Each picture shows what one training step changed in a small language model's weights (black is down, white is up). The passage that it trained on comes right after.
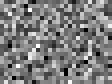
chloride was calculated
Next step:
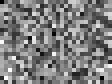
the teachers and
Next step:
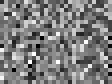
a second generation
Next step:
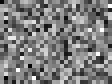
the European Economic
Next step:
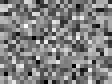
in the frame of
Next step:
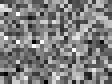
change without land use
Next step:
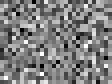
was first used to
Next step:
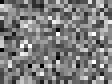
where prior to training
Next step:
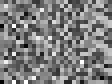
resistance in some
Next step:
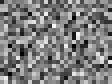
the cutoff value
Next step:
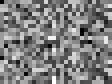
the notably
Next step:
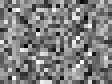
Accepted: 25
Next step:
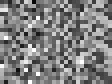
were included by
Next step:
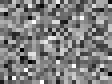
of the materials used
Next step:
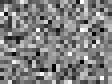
patients to administer
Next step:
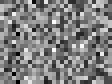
to a classical
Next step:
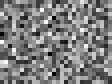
mostly diagnosed
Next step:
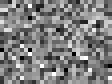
of contributions is carried
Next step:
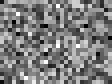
issues. In
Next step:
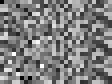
the occurrence of
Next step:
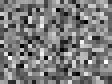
% Deg
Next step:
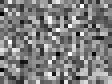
static environments.
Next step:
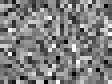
on SWI.
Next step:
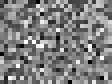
Quick Trip
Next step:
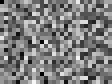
the provision of a
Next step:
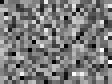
the new service individual
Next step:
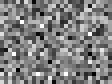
via repository -
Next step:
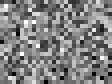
as a defence
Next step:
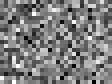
corresponding models of one
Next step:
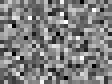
evaluated. The hypothesis
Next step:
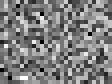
first scenario explores
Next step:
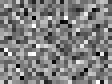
validated on a new
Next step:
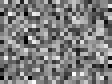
The detailed approach is
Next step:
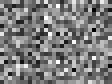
workflow, including
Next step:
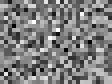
sample for this study
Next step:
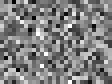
Protocol on
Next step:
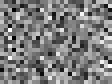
farmers. Performance
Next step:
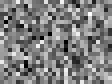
reference points (6
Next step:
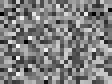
framework that involves two
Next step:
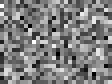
nm, respectively.
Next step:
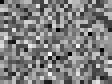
the scanned
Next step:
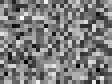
professional community to solve
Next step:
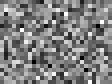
enhanced health and production
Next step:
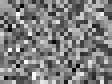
flexibility for their internal
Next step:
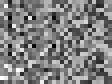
satellites had
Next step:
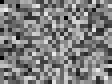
the missing areas
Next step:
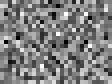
publicly available
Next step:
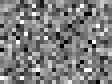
organizing and implementing
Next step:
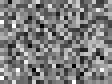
process of knowledge creation
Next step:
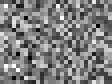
resources who serve as
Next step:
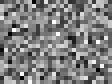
to be used again
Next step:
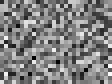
a wide range of
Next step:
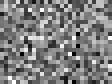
occurs in tension
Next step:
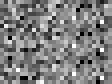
radical DPPH
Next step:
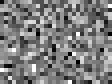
the fifth
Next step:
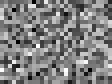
was judged to
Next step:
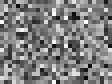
past 21 days
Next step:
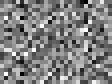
located in the
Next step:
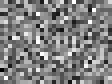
farming system are
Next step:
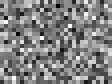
about sedative drugs
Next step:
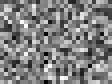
Education in the
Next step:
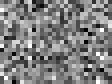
and maintained to capture
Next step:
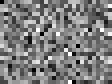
the faders
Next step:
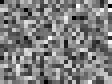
the correlation of the
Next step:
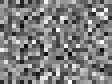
manufacturers still
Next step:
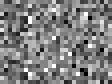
other samples. It
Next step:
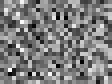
process The process of
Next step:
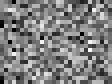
minimise border
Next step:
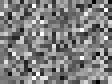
revealed a positive relationship
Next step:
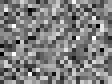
all experimental groups were
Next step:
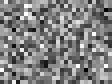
truth? correct answer
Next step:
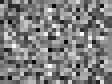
In this study,
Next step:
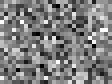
interest study and more
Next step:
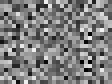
competence in
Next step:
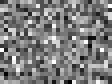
the other days of
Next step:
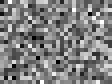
catalyst. The
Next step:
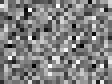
several characteristic peaks,
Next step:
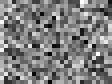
new Institute worked under
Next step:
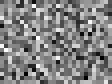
bringing with its
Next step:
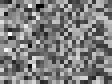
of students in
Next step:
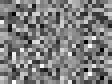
two other criteria.
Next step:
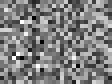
Each server contains
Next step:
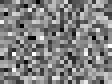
compacted water
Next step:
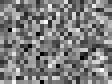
diagnostics of digital
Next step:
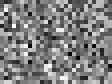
patients in the
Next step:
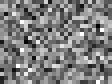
information theoretical derivation
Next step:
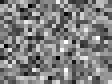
Given the
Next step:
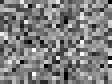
decrease the risk of
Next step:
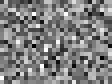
agents have been available
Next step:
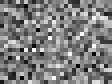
both formulations enhanced
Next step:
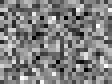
and challenges. The
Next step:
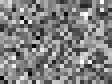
weapons and
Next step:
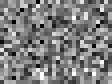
S -bit
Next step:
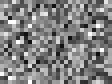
positive and negative
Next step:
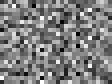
Low –
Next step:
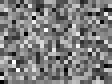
are ready to
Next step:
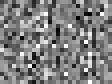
*K* values
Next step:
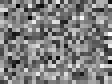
of the used instruments
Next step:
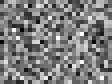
article analyzes the
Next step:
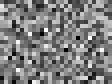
for authentication systems,
